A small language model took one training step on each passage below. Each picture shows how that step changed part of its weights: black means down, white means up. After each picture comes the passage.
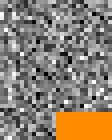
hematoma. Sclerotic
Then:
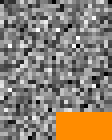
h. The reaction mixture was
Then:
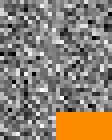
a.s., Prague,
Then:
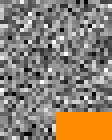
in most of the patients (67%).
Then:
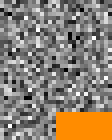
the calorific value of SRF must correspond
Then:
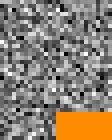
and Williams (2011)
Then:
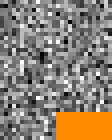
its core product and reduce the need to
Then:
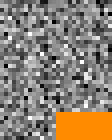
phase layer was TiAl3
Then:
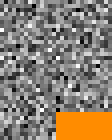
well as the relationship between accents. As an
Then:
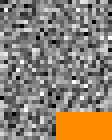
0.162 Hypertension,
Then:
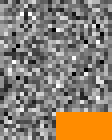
B on different dates. (A) station
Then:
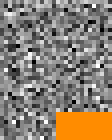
· interfacial lithium-ion
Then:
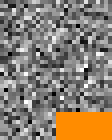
Ernst & Young in 8 European
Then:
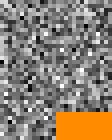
three days, the body weight of the
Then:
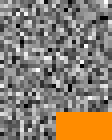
matter on each distinct manifold.
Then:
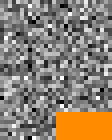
extract treated diabetic rat
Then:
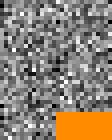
Türkiye as well as
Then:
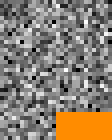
Byrne D. Classroom
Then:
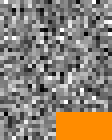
standard deviation is relatively smaller than
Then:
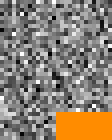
is a young and dynamic persona
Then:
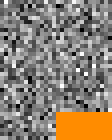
the life domains that a PSS can or
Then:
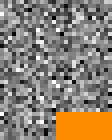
be interpreted as: *the degree
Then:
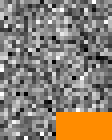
Timur-Coates model yields
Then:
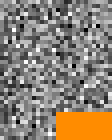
About TUKFS The
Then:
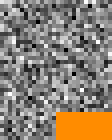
and proper maintenance of the river is
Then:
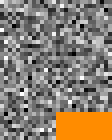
resources. He should teach the modern student
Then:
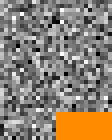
education. In 2024, we conducted a
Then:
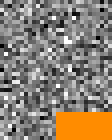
on environmental persistence as a hazard are
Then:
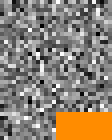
but service robots also act as
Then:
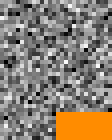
[1]. Steady-state
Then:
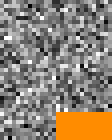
regarding the quest for survival
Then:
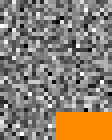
investigated APIs are shown in **Table
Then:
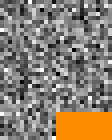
adsorption, or be released into the
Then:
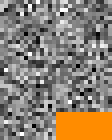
of woodland existed. Our research
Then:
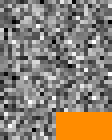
item number 2 $\chi^2=
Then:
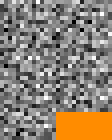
Why are they there? - These are
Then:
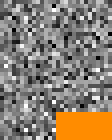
an electric motor connected to a
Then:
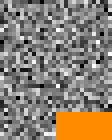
and controlled condition for workers as
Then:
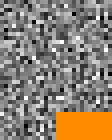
- University Roma Network, an association
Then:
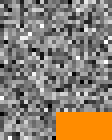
me. Aishe didn't know
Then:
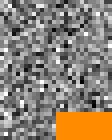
the increasingly pervasive use of
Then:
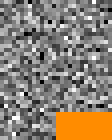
using smartphone sensors,”
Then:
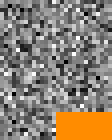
a simpler and economical process. The
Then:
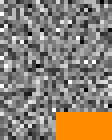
patient wages, and a possible adverse effect
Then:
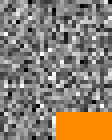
portfolio system revealed its
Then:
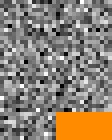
Interests The authors declare no
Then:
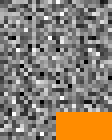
applications, providing valuable insights into
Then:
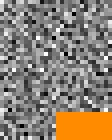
states that are limited in time. The main
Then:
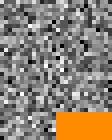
study, wrote the protocol,
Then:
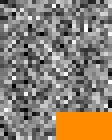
is innovative and draws on
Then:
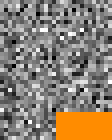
both R^2 and *adjusted*
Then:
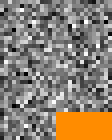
analogy. Keywords:
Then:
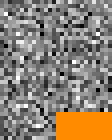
tends to perceive mankind's
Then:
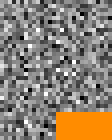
species, statistically significant difference was recorded
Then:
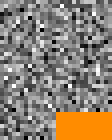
high and tidal interactions are
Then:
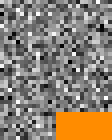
questionnaire matched with the
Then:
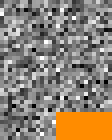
catalogue of future climate
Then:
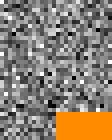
signal at 528.7 eV and
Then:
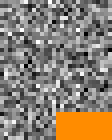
through this process. During the study, the activities
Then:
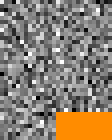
lag (ARDL) model technique was
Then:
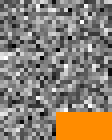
In other countries, it is used for calfhod
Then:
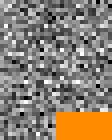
whereas specific CO₂ emissions reduced
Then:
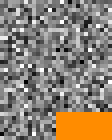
the treatment of humans and providing the necessary
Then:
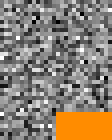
as suggested by the re-perforated
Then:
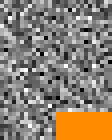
that is positive definite is used. Therefore
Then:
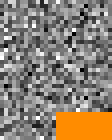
security threats in a simulated
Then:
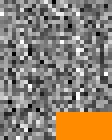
GSB: Grant Signatory
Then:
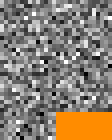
bloodstream infections caused
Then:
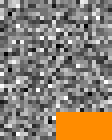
slowing the trade activity of potential Asian
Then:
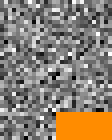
µl of the deuterated internal
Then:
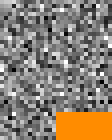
#independent var cX =
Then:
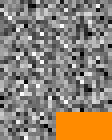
two types. The two types are
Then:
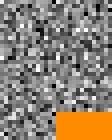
function if the people are not free to express
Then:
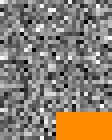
irregular grid, or even on a
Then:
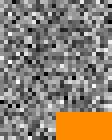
is higher potential to misinterpret
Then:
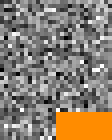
have introduced several business-inspired
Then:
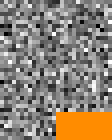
(11). The average stochastic
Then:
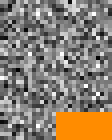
\mathcal{A} action space D
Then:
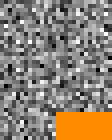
B. Step 2: Search for the
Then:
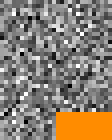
a net house. Two
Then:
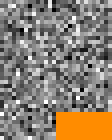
practice free-sparring. It
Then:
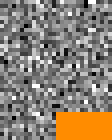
d'état, civil
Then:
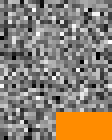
this point. Exclusion criteria included
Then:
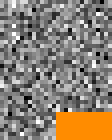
of video editing is fit for
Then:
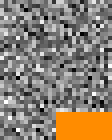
which is encoded within the app.
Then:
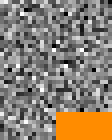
bit string. This organisation is common
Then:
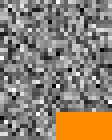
solution as they not only familiarise the
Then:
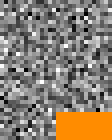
with a hydropower design of 129
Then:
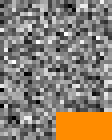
by shamans or practitioners to
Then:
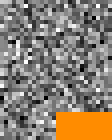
energy in the atoms during its phase
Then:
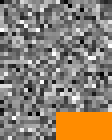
change in their way of thinking, or
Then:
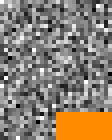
reviewed literature. Working towards a
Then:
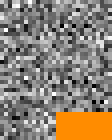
quality. Thirty sensitive sleepers
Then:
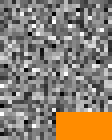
and sciences coalesce, as does
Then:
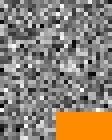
COPD patients in Pakistan.
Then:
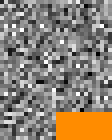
the Cape of Good Hope in
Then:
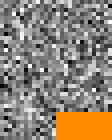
assessment methods like Markovian and
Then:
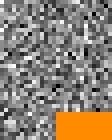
Image as Determinants of
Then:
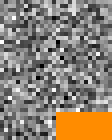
without consequences to their medical care.
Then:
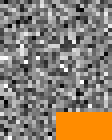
and is currently exploring the possibility of
